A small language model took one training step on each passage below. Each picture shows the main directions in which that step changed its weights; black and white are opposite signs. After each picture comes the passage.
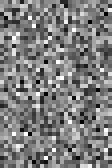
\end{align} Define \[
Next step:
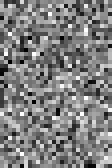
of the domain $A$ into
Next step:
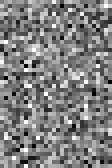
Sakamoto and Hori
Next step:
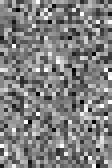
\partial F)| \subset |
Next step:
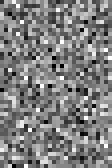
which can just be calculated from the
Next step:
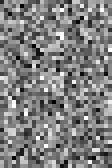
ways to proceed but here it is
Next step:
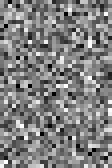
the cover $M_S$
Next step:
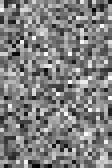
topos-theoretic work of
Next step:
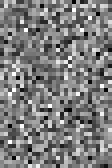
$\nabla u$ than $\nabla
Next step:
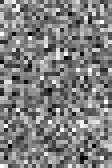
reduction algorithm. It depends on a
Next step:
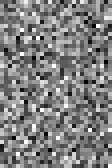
equality $H (\msX,
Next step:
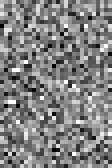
spaces. A subset $Y$
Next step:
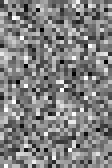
FP32 precision, which is approximately
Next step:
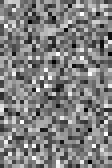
and~$p$ is Frobenius.
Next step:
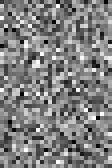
product}, or row isometric,
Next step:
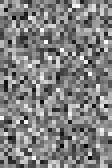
generated by $B$.}\\ From
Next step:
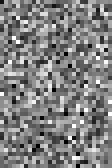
then the Littlewood estimate
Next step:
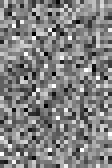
therein. Here, a variational
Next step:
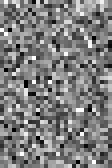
for fixed $x/t$.
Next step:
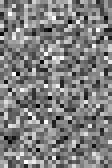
illustrative examples, and then propose
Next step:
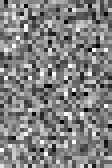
is called ``finitary''
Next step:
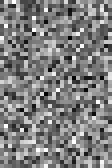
well defined expressions on the open set
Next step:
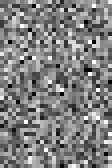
Dobrinen and
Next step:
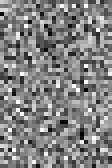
be an oblivious
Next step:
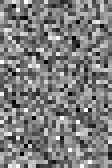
has a single non-empty
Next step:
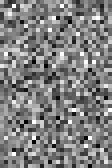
examples of nonlinear semigroups and show
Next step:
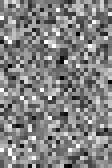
of codimension $1$ local
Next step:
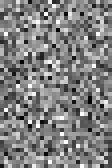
\textbf{M}_2 w
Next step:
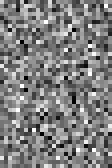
fractional derivative of order $\alpha
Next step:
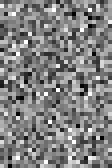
group action} The mapping class group
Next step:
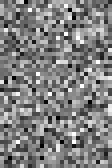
for \(g,h \in
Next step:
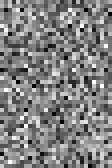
dumbbell. The
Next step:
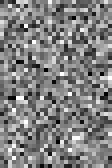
$F_t$ induces a
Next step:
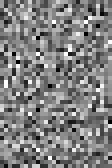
respectively. (As usual,
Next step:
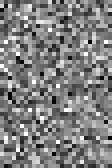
positive integers, $m$ and
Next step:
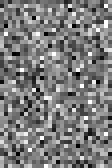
Hodge--Riemann bilinear
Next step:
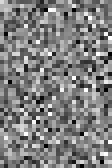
aX$, which, by the
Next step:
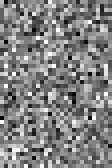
is done when defining ``negative
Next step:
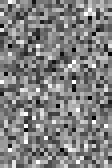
such pair $(\mu,\mu')$
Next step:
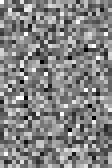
other less than one is:
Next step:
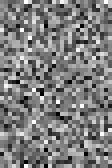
the right hand side, and consider
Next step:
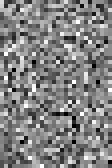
essay to reach the
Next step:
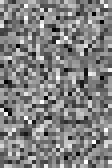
proof of this Lemma is deferred
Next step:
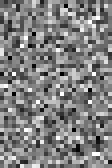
question is asking for a description
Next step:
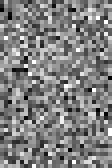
universally guaranteed, so
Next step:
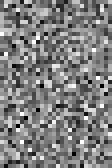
derive a simple approximation of the
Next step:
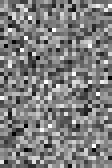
\subsection{Real toric
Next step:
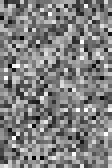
of the curve corresponds a leg
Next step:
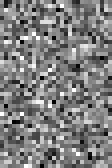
formally generalize Riemann-Roch for
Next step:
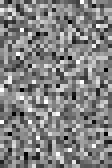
the viscoplastic model
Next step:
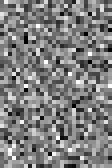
points and replacing $t$ by
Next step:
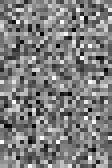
sur $\mathbb C\setminus
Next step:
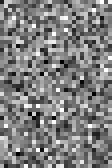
by ergodicity, that
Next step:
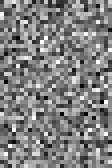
have \[ \dd\widetilde
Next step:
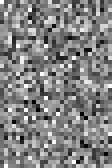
In the sequel by an
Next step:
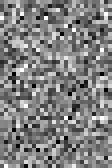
in combinatorial group theory, in
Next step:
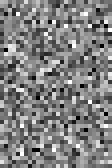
\to Y$ in distribution which
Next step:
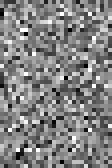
interior of $F(\alpha,
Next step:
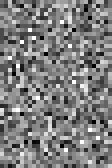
\ \longleftrightarrow \
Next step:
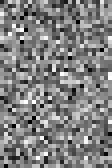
statistics in recent years has been
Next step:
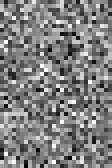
patients will be used to
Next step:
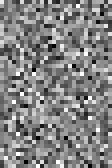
second case the metric is the same
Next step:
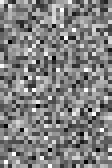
a more detailed survey on this
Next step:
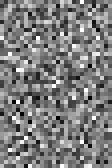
{definition} If the length of
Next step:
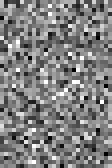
of the background medium and
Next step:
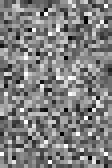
c = \dot{\tilde
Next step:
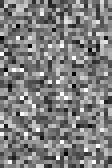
are both 0. We have
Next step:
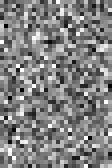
lattice of rank $1$ or
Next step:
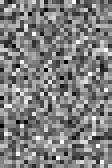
we have \be \Delta q
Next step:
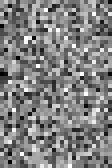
Y_\lambda \longrightarrow Z$
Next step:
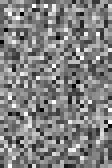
contains $18$ unique lines.
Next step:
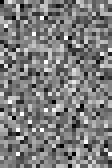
not straightforward due to the complexity of
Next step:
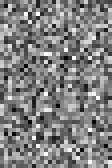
Since $\rho( a^g
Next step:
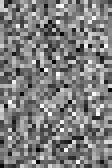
facilities relevant to the
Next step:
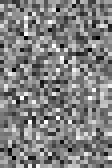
over} $Y$ is a
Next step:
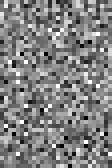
distributions have an equal area of
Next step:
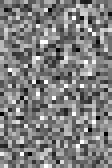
<< \rho$, where
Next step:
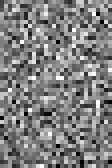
a connected arc-transitive
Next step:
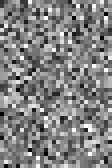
used the IMDb
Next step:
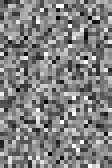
set of predecessors of
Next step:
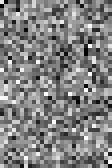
embedding for any $r$-dimensional
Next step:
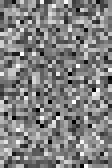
that, for every vertex of the
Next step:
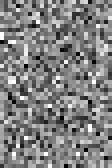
$ \lambda > 1 $ we
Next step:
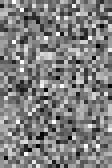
constant} $C_{f}$
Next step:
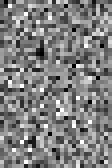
Let $\sigma'$ be the proper
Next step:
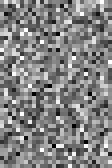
for the theory of planar harmonic mappings
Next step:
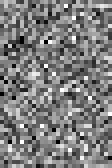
$\al_s$ and the
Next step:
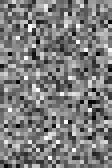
a generic upper bound, neither
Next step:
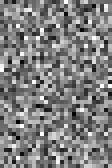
= P^0$. Then there
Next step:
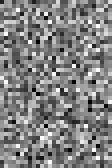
\Lambda (I\cup
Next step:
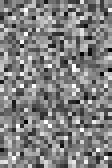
Mono-objective |
